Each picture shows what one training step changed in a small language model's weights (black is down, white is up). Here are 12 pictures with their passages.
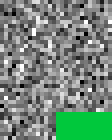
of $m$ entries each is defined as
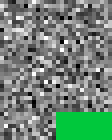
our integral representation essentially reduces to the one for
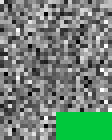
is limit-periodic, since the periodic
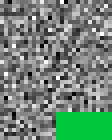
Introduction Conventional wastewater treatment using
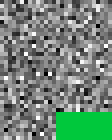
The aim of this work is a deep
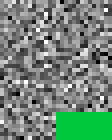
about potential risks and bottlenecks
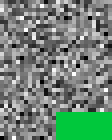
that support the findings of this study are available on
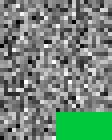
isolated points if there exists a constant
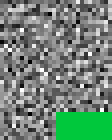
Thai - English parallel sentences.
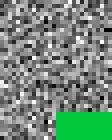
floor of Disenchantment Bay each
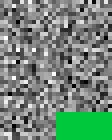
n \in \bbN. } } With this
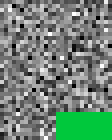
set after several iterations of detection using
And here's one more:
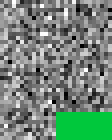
of intra-cerebroventricular
